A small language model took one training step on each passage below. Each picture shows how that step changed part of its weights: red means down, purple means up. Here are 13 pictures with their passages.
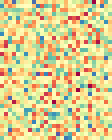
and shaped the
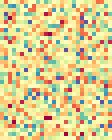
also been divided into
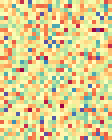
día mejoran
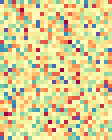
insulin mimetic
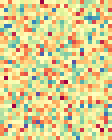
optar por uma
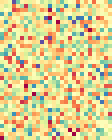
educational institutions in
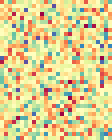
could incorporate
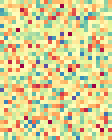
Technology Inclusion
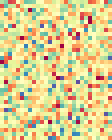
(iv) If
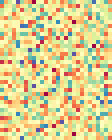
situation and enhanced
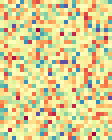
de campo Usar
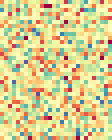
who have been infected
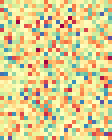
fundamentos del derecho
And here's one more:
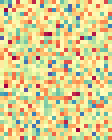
compounds have been
